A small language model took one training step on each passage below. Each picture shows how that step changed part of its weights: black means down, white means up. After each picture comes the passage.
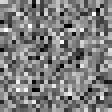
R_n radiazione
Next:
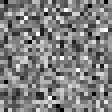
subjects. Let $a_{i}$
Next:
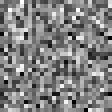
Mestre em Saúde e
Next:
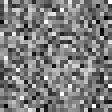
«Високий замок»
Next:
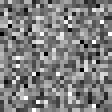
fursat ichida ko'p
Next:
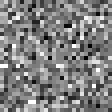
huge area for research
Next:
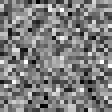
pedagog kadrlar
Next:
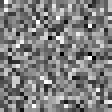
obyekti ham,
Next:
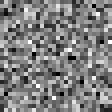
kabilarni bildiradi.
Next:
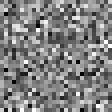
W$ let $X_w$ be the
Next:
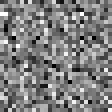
\endproof This completes the proof of the
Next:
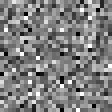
ризиків відносять
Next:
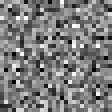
отрасли являются
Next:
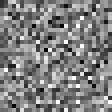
\mathrm{End}(\A) $ be
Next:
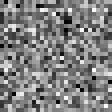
groups, there are quite a
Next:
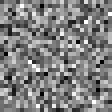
considerato un task di
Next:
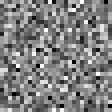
al. \cite{BPR21}
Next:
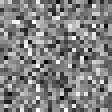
a matrix square root of
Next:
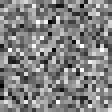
ko'p API to'plami
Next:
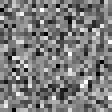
binario sea retirado
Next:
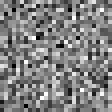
We may now integrate the equation on
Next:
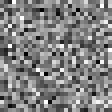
then $\vv(q)$ is a
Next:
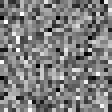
and vice versa. This implies that the
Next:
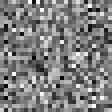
said to be harmonic if
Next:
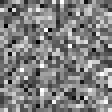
с гласуването за
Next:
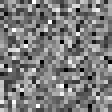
riduttiva delle
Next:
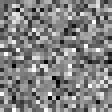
two different types of objective functions
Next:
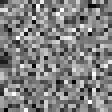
parte consiste nos
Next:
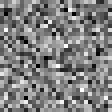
)$ is nuclear, the Theorem
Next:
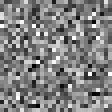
H^1( \cO)$ such that
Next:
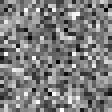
einen individuellen
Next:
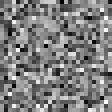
function of trajectory control
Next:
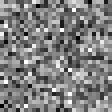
hand, the convexity of
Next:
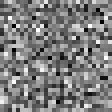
encyclopedic work that
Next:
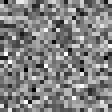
of size $m$ from $\{1,
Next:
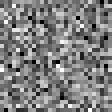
criar mecanismos que
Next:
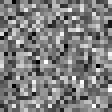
Farg‘ona davlat
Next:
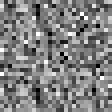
$g=g_{\mathbf B}$, then this
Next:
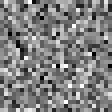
multianuală a producției
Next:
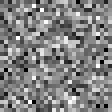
0,$$ which establishes the
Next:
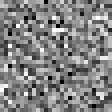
obtain required amount of
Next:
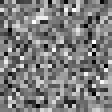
shown in Figure 9.5 and
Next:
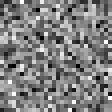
For example, the portions of the
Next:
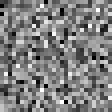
ser usados em vários
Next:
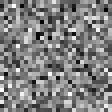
effects of the ion
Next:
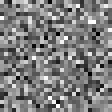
the problem and the references
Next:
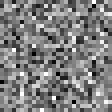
and non-degeneracy of
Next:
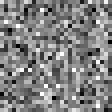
formed from the eigenspaces
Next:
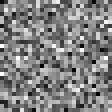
the system of functions $\{\sin k\pi
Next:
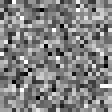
As $\omega_f(x)$
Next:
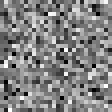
to obtain holomorphic sections of
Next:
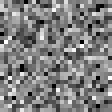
ulushining oshishi
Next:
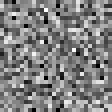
cyclic codes of length
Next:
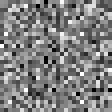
ряд, стоящий
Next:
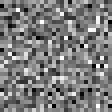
Rodrigues Alves.
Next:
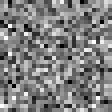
let $\{q_j\colon
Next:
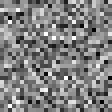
bizning qo'ylar
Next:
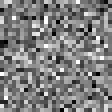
the set of lines that pass
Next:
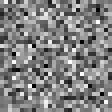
to **stay with them, and
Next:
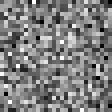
is weakly amenable.
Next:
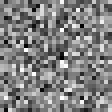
При этом особое
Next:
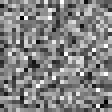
солиқ текшируви.
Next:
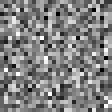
\emptyset$. If $t$
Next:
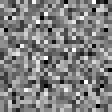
yil mayda bolalarning
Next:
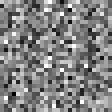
\def \qed{\hfill
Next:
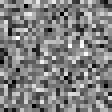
el Perú, los bosques
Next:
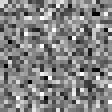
twist of~$f$ by a
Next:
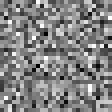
0} \int_\mathcal{M}
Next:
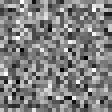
in $\PP n$, we denote by
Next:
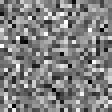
is the identity of $M^*$, and
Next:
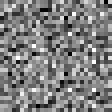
CJ, Noel Bairey
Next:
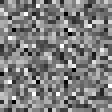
“Biz Fir’avn
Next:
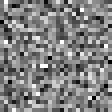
певних країн, таких
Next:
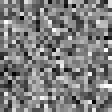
presque fluide. Une
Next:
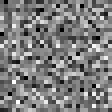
entendido também como
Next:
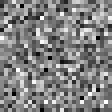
$\lambda$ be the left regular
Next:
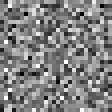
vấn đề
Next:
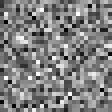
there are several papers which
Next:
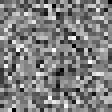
leads to the integrand that
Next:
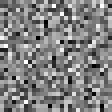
\alpha^\prime_i = 0$, we
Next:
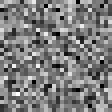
o seguinte modelo de
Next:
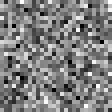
disk, admissible at
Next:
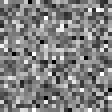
минг ГВт.
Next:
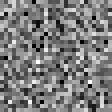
veya kişilerin kural
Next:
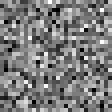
onderzoek verricht in
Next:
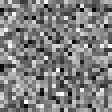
Here again the reader may
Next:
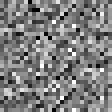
& Исмоилов,
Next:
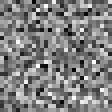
at some days and/or
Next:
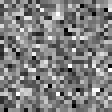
libros de historia en
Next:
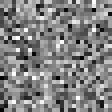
depends on the complexity of function and
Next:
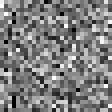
final statement now follows from
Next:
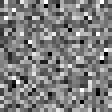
ini dimanfaatkan sehingga
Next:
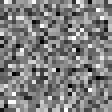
in the framework of
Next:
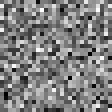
keltiriladi. Ushbu
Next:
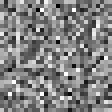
tdt \nonumber\\
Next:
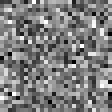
necesidad de fomentar el
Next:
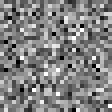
in this case is given by \[
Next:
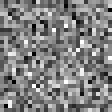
multiplication operations possess
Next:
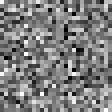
diseñar e incorporar
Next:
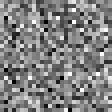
a deformation of the group algebra of
